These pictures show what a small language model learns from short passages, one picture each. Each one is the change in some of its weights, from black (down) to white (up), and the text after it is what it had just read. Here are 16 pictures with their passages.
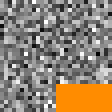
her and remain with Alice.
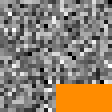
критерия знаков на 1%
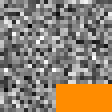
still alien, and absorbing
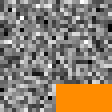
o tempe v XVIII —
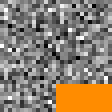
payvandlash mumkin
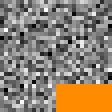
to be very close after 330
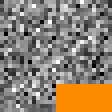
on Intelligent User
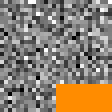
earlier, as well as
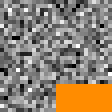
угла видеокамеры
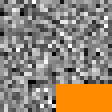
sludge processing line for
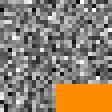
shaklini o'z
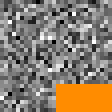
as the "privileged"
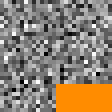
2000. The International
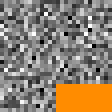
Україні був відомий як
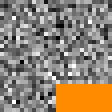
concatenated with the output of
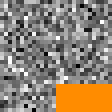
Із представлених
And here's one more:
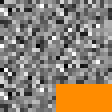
\ba \label{sca1}
